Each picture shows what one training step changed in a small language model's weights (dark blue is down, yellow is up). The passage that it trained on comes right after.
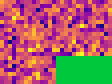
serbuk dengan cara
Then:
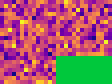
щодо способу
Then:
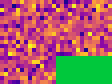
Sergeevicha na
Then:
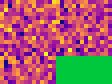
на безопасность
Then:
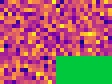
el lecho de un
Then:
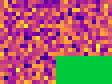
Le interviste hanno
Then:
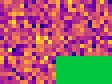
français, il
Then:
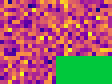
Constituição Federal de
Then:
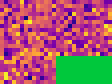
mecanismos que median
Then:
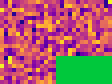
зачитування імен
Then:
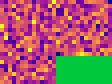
diterima. Hal
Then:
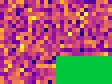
- islohotlarning
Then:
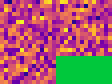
відбувається з
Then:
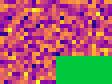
et du traitement de
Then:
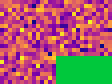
sólo una parte del
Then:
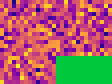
solidaritas terhadap
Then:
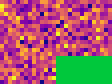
costi a tasso
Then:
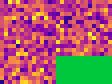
preiti v talno
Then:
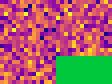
bir ideologiyaya
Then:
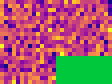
в редакцию
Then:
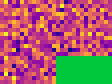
dasturida bayon
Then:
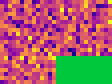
tipo L o C.
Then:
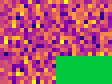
Medical Sciences, Professor,
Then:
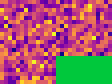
sector forestal por
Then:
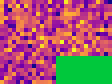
у контексті
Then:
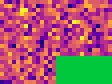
bertahap melalui
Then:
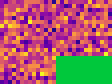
reza, vai para
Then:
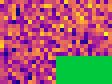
sifatida e'tirof
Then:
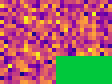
og úthluta
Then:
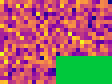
схильні до
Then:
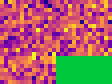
sobre o espaço turístico de
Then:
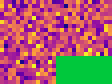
el caso de los planes
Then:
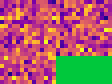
forma, podrá generar
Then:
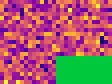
mencapai target
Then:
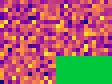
in prescriptions and
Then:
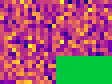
do projeto que lhes
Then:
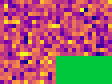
pretensión de que
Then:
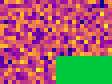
davlat soliq xizmati
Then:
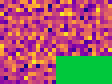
geruim aantal
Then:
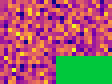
nas provas apresentadas durante
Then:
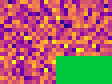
процентных бумаг
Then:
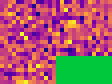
cofinanciación por
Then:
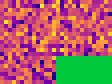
деле на различных
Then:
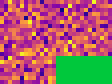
pavimento. Los
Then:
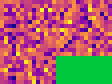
Publications, 2018)
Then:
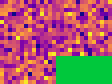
texnik, fan va
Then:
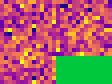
o teatro ocidental
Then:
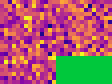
Dorneles 30
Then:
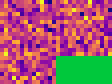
los actos electorales
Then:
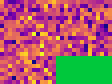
que abarca, la
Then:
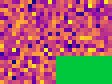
inerentes à produção
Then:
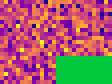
Болевая форма
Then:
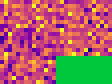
FEIJÓ e
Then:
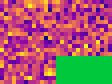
kuchi bo'lgan
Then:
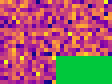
daqueles, das
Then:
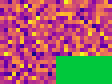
D., Rahal,
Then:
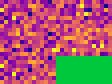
tenglik masalasiga ulkan
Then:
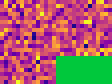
organique. Diane
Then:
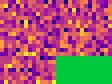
institutlar jamiyatdagi
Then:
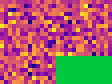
bilan, korxonaning texnik
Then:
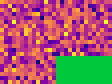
обеспечивают: -
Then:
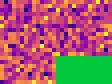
desvios de normalidade
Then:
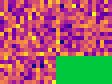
має численних
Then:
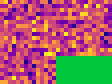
birga, musiqaning
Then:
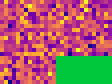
de tous.* (bir
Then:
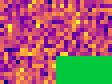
peer review process by one
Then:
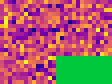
das organizações com o
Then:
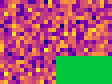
of adapting to real
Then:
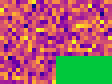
povos, na qual
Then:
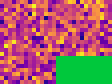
al Republicii
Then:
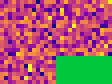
presentations of the concept
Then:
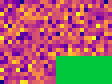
a contabilidade se
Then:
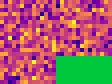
sistem parasimpatik yang
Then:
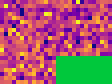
як одного разу
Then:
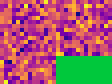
va nima uchun shu
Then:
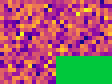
rivojlanishiga olib kelishi
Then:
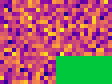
table!" The
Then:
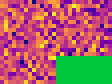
method of coordinating the
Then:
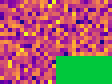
(Mix). Вони
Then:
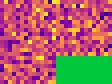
смыслов в
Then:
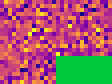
disposto no art.
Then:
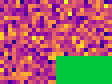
Dasturi". 29
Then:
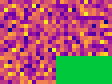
Aksincha, bu
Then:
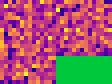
стану [7], що
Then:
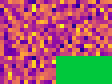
resultados adversos associados
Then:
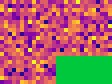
yuborilgan. Shu
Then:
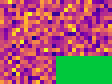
turkiy til (V
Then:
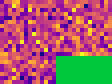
Merhan, O.,
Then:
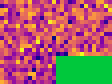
5. Niveau de
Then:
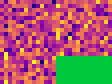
the flow rates of
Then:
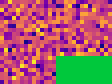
recopilar datos existentes
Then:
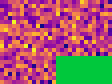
yondashuv, STEAM,
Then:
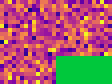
va biotexnologiyalar universiteti
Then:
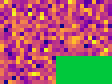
of data collection using
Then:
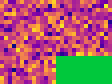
pertencimento do ser humano
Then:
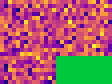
tarjima masalalari.
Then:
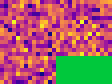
e afirmarmos enquanto
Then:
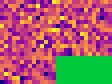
коммуникации, при
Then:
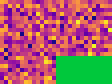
как для отдельных
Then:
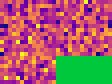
a identificação proativa de
